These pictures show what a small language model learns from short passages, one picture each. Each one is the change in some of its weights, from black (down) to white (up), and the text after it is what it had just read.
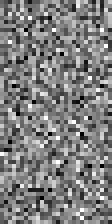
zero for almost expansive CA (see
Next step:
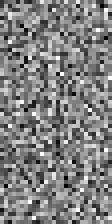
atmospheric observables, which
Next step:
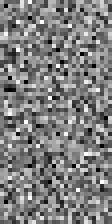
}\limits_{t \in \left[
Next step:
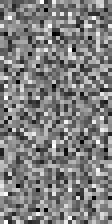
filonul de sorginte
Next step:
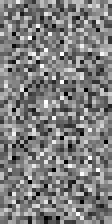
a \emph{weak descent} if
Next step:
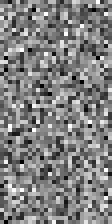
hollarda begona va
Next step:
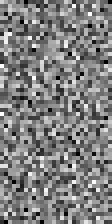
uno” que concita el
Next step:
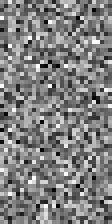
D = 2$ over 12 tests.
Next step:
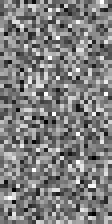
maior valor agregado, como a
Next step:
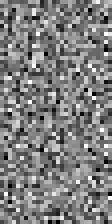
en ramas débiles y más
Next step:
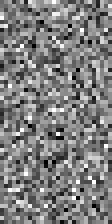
shartnoma tuzilmasa,
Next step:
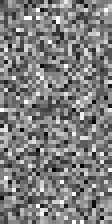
Let $A=A\left(
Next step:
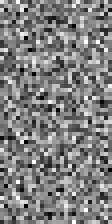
law respectively. It is well known that
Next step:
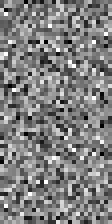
de indagación, es decir
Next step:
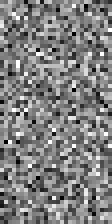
rentan untuk terpicat dan
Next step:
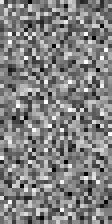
\smallskip \item $[u_1\otimes
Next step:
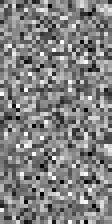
U[1]\oplus U[0]\oplus
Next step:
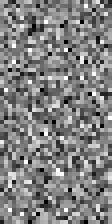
Adabiyot orqali biz
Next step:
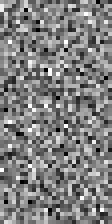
surunkali virusli gepatit
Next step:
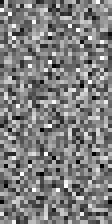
autant que vecteur de
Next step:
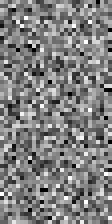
must be in the domain of $r$ by
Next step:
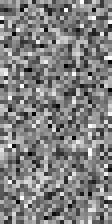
so then the right end of the above formula
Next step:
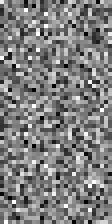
my thesis adviser,
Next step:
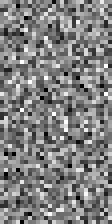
счет заимствований
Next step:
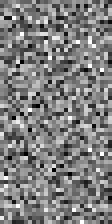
resurslar ishtirokida
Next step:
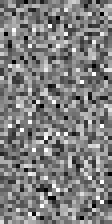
maqsadlarini istiqboldagi
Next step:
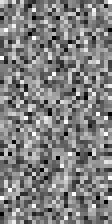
the neglected terms make to the
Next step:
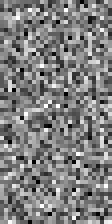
explicit expression} \begin{split}
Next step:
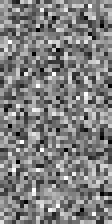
of weak homotopy equivalence for {\it
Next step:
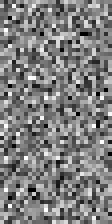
Sociale „Gh. Zane”
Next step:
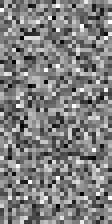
$\Gs$ is a SCG,
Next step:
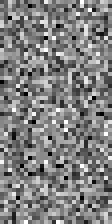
y que dentro del Registro
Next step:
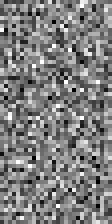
the Bryant-Salamon construction are
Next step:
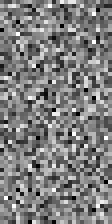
melakukan pekerjaan
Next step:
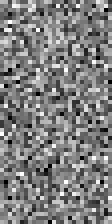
Da observância da redação
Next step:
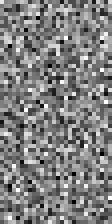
seminției părinților
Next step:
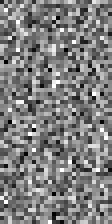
shamol energetikasining iqtisodiy
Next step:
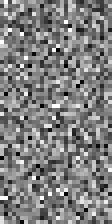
\deg(\mathcal{E}) =
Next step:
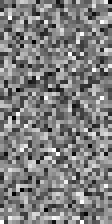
kelas X AP-1 semester
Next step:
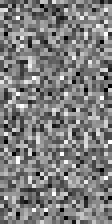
subregular subset $D\supset
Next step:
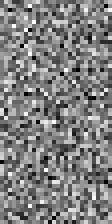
lines indicate slope 1. }
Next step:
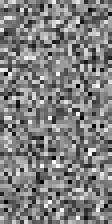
el sociólogo francés
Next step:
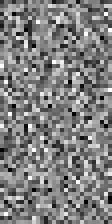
ko'radilar; oliy
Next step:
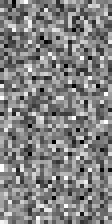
тренировки настика
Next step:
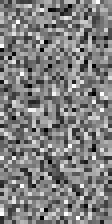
successors have followed in the
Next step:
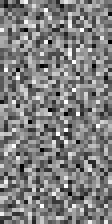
создать контраст
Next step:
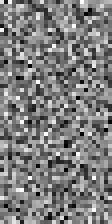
the surfaces $S_t =
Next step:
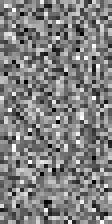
pelo Sr. Presidente da
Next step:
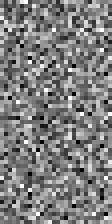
очередной вершины
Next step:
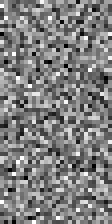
dengan prosedur, sangat
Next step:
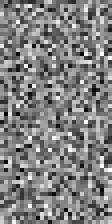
from instances in which both methods
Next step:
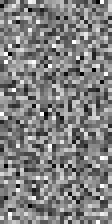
em concreto, o acusado
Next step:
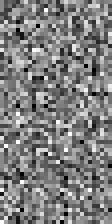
Академии права и
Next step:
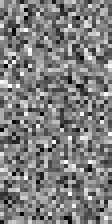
товаров, в котором
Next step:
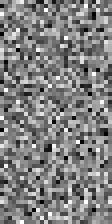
cultuur- en dus ook
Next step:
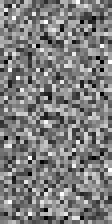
tanqidiy fikrlash
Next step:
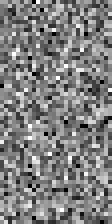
\item compactness of the blowup sequence
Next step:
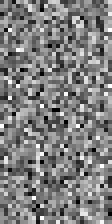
interaction and glass formation in the system
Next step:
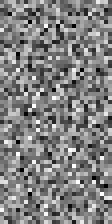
no difference to the case of vector
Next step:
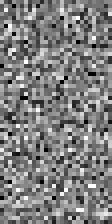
smooth, strictly increasing and
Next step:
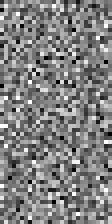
percaya pada opini di media
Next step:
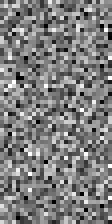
we bound the first term: $$\mathbb
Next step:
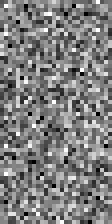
of canonical representatives of orbits.
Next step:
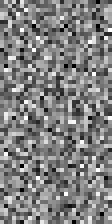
with, we recall the definition of
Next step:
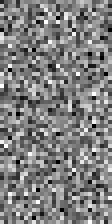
un caso muy extraño.
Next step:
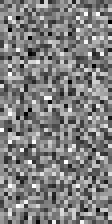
\hx$ defines a morphism $
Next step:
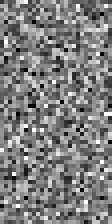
level for a presentation, how to select
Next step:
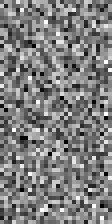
check whether the divisor is effective
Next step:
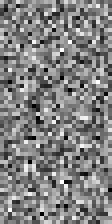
G. (2017). The application of
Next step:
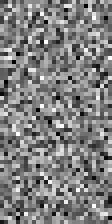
devem sempre, a cada
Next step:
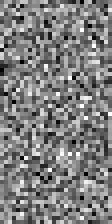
kreativ iqtisodiyot elementlarini joriy
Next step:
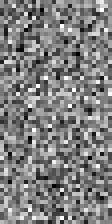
\endhead This paper is the continuation
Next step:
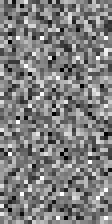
бошоқдаги дон
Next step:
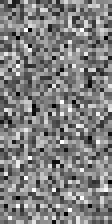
формування та функціонування
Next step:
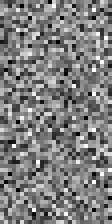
sociais, econômicas e
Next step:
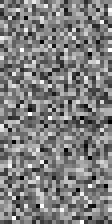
long as $Q$ is large enough in terms
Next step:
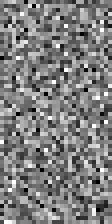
1972 abgerissen. Heute
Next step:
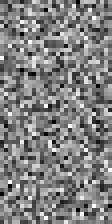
la participation des femmes dans les
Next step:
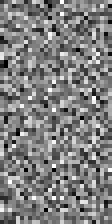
Y. Lee et C. Xie se
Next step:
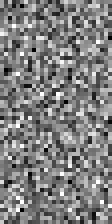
драма каби учта
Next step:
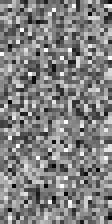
We point out that if the prefactor
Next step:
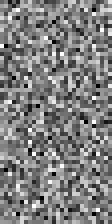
Pienso que es ahí donde
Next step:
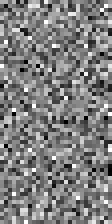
substitute the complex value found for
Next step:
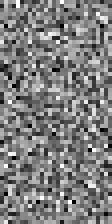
canaux de financement Cette
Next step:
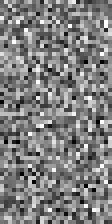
samedi, 30 janvier
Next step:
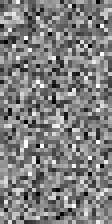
a non-empty intersection.
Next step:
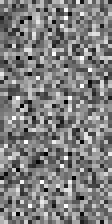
мира: на материале
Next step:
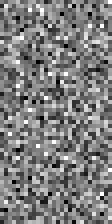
to permit a union bound over all
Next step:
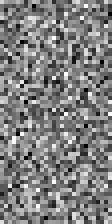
pointwise stabilizer of $ X
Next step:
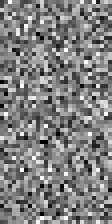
your definition. It is correct.
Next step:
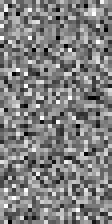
Journal of Advanced Computer
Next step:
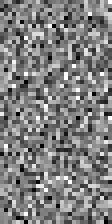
corresponding result for symplectic and
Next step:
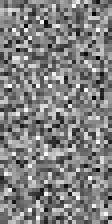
a geração de trincas
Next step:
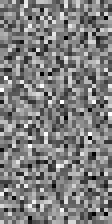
horizontal source are our
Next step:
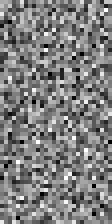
say, looking to the {\it
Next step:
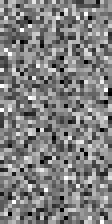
sign function. } \label{table1}
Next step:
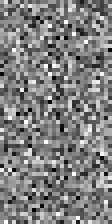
\in T_\Omega(X)$
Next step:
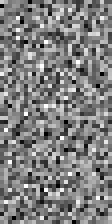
to prove the inductive step:
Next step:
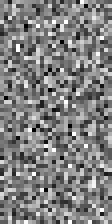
from the hydrostatic balance
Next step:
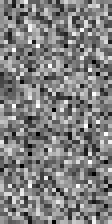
берилган қатий
